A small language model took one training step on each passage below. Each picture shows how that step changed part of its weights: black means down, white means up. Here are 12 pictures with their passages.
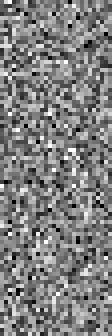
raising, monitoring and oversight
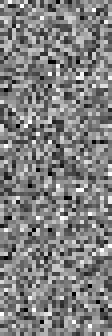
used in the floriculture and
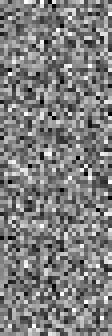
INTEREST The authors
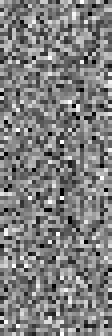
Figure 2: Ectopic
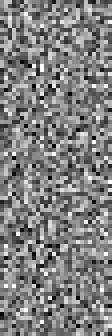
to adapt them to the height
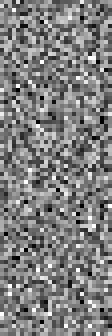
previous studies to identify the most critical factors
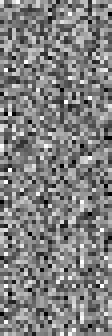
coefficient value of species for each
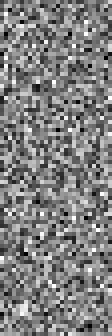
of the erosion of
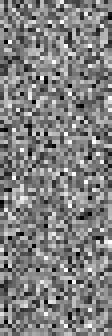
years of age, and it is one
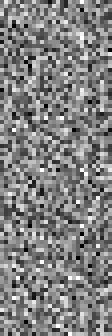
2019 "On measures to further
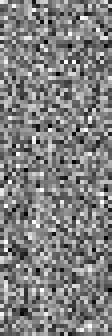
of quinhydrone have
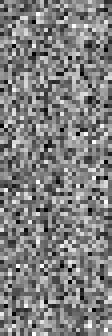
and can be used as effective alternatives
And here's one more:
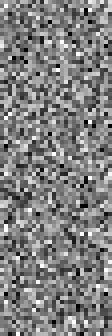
any attempt to divide
